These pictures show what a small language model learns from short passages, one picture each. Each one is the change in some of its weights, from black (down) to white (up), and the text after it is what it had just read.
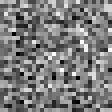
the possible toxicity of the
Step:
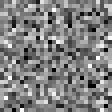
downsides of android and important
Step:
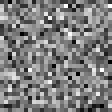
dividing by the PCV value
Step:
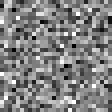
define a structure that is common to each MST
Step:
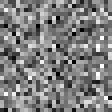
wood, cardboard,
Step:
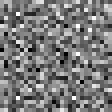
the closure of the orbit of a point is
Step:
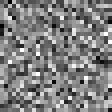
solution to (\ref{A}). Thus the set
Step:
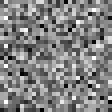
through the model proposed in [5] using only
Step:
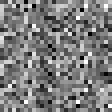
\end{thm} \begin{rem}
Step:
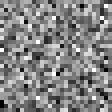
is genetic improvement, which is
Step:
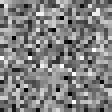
because every year he was fudging
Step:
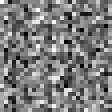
l of distilled water in a
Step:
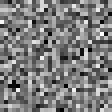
had an inhibitory effect on human
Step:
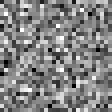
for various model orders of GMM
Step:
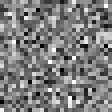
imply $ \varphi\gamma_q =
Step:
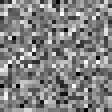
adding any new edge to $G$ gives
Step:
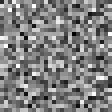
[1] shows the multi-dimensional
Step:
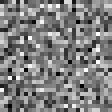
a distance coming from a norm which
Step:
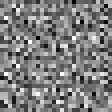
and the insufficiency of the body's
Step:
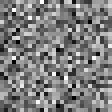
studies on the impact of housing
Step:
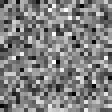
agents to use their money in the
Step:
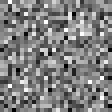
periodic functions. The ordinary differential equation
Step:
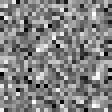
and we consider each edge $\{j,k\}$
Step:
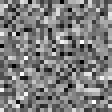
Netherlands, e-mail:
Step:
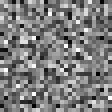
to $\mathcal{I}(5)$. On the
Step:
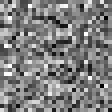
\\ \par Thus, the two sides of
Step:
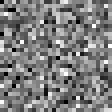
likely to be aged < 35
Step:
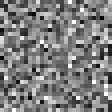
MVT would require one to prove the above
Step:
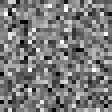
where $\gamma$ is a constant or function on
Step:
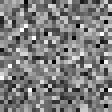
$\Psi$ is well-defined and
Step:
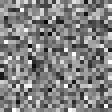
Spiera R, et al.
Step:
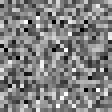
in quality control to achieve, maintain and
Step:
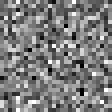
is a regular subalgebra of $B$, that
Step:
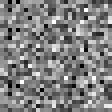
the absolute maximum displacement for all
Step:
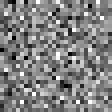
are uncountable, they do not leave
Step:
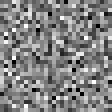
independent pulse. This result is not trivial
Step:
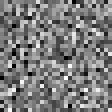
are in parentheses. Again model
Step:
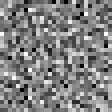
$n$ with $m$ dividing
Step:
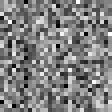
satisfying $a_k\to x$ and
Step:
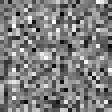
4 $$G\ \widetilde\in\
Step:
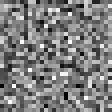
B$ by i). Conversely, if
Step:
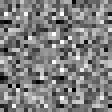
classes regularly, either daily or
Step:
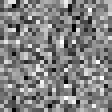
with any notion other than that of dynamical
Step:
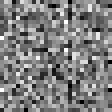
Tables: Table 1. Bath
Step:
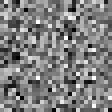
than all the factors that are often discussed in the
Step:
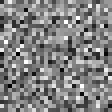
of results. The next question is: How
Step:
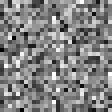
are pairwise coprime, and
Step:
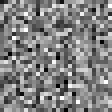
study.* Physical therapy
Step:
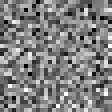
cosine. We now formulate the main
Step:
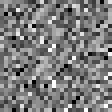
Yes, Matthiae,
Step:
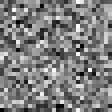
taking CCB. Meanwhile,
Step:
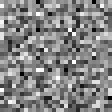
heterogeneous and diversely structured
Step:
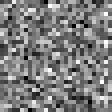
section we will assume, without loss of
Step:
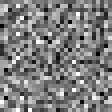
generation efficiency coefficient is limited to $0 <
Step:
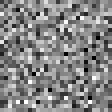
variable in the grammar $H$, we
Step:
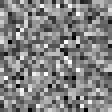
requires that there be a linear approach to writing
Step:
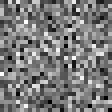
that \begin{equation}\label{AL}
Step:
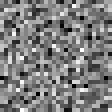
difference of the steel spheres'
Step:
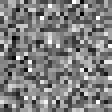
maximal $k$ such that $x$ can
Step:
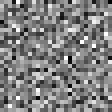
proof we deduce the following: If
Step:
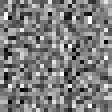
peak density function of narrow band
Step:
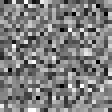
natural candidate for a resource state
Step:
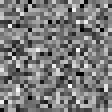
filled circles. The ratio of
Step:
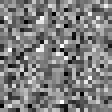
such a way that black and white
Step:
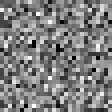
used to gather, process, and
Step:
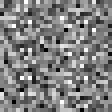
OF INTEREST
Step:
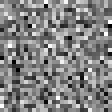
\begin{rmrk} Assumptions
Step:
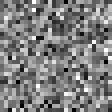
students to various reasons such as mother
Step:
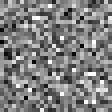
$N$ be complex submanifolds of
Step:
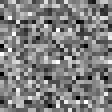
signals coming from the keypad and
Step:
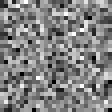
between solar light absorbed by the
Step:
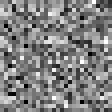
There will be some Fig. 7.
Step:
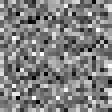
the Balkan linguistic
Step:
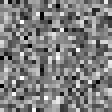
cohomology of pushforwards to the
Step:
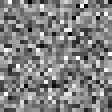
on the priority idea: "From
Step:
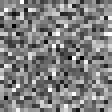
contains at most $r-2$ points on
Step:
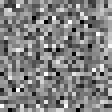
mustard, and other leafy
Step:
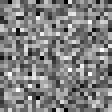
and a selfadjoint $2\times
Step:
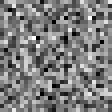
to Section \ref{Proof-Prop},
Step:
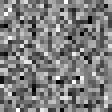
schools 14 Supervisors discuss
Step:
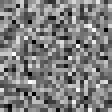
(2019) describes the CoM as a
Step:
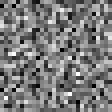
of generalized fractional kinetic
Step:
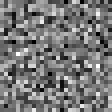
= \P^1 \times C$ of
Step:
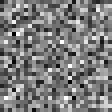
property. So let us recall some developments.
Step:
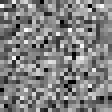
measure on ${\mathcal{B}}$ too
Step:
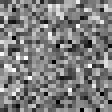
procedure can be used to compare the data
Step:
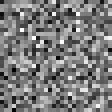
to communicate. Based on the results
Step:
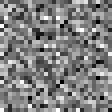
\] where the subscripts denote
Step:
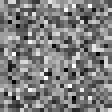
shows the complexity of the solutions when
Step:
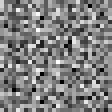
circumferential defect of 6
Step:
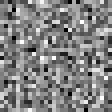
(sometimes called rencontres
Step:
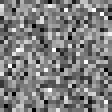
provide a useful formula, which will be required to
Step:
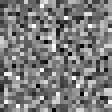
solve this problem. Identifying
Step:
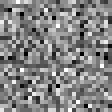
The results show that while libraries
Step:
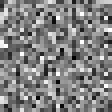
the whole system before implementing it to
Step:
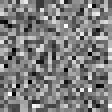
alg}$ which are indeed motivic
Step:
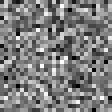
female, based on available data. -
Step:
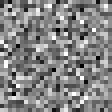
and the two end vertices have degree at least
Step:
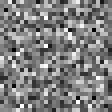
$\gamma \in \SL(d,
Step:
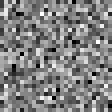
of new literacy skills to evaluate and
